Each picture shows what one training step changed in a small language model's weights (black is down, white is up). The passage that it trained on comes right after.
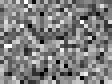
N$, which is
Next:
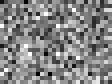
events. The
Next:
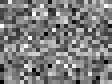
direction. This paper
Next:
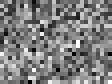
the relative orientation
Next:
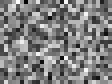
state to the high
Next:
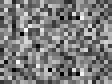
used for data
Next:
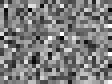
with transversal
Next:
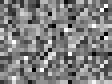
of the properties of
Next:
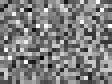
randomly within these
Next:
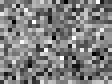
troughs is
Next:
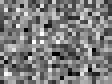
publicly known database
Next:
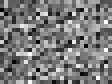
cage and the
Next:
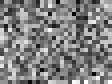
use of the root
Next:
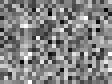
-- and the case
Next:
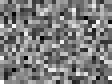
most optimistic criterion
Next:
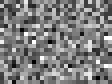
in a series of
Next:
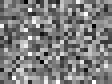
temperature (T)
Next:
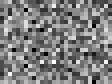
gate voltages,
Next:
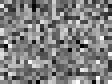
the real image).
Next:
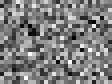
at once, we
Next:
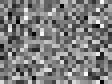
in experiment. In
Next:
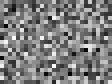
significant new results at
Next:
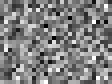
tend to form during
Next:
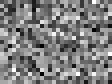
the thick disk and
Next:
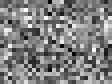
and estimations
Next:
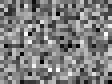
the available phase space
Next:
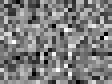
of an electric
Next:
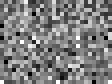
maximum intensity is then
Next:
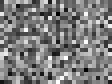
$ z $ directions
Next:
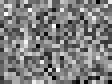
vary the filter
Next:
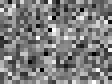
\ee through the
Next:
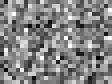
Such a model should
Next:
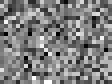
two ensembles give
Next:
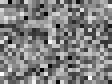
shape. These two
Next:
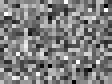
characteristic length of the
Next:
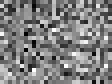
the left-hand
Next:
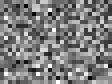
existing packages
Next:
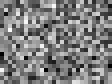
network's isolated
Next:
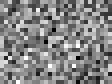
more realistic. The
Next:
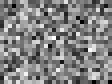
fluid acceleration in turbulent
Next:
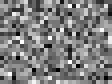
test was used to
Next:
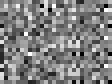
due to magnetic
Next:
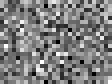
been checked up
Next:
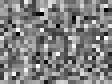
lie on a plane
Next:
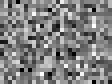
known time-momentum
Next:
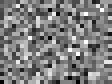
photon number is known
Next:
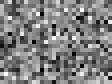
\phi =
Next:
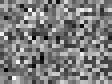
some ways the
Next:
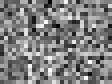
scanning transmission electron
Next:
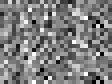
presented here include the
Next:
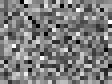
be computable
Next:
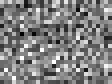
(see Appendix
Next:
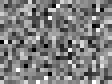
measured more precisely.
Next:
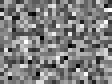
drops for different
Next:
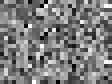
weights' distribution parameters
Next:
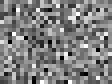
and Home's
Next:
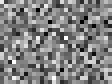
treat multivariable
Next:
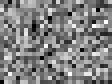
LLMs in the
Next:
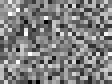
as well as spatial
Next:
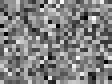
QCD matrix elements are
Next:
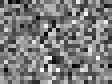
properties such as order
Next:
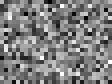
correction of EOS
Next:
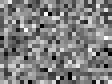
contrary to
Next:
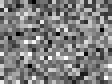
then their ``first
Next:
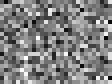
factor and a free
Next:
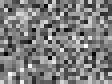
commutation relations;
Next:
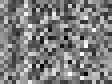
there are changes in
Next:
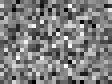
they also do not
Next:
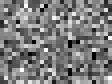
static power consumption often
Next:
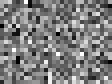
method thus enables one
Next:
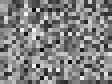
are with the
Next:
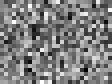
the RIVC
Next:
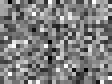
Research} \\
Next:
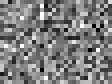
\bar \rho
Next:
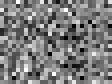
did not attend
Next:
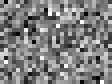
$\omega$ and
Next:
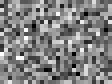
$m$ can
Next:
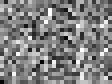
moderate and
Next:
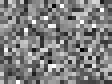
Within the
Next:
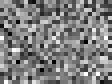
IMF indicators
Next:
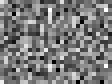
energy trade.
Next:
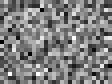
factors for the
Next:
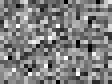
Coulomb interaction and the
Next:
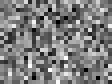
the $z'
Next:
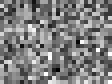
the linearity of
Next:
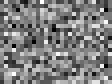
beads of
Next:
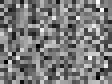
in the search for
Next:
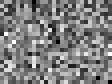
the entanglement degree
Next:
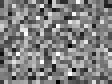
still impact execution through
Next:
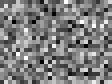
new possibilities
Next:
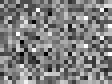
and by numerical simulations
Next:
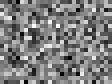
is also used to
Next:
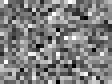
found that the quadratic
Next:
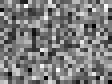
the same for
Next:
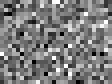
an enigma.
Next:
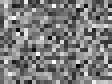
impurity in a
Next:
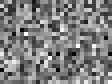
the decay time constant
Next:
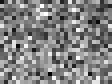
spectrum. The
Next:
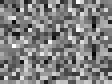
accreted component.
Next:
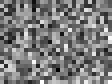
the scaled
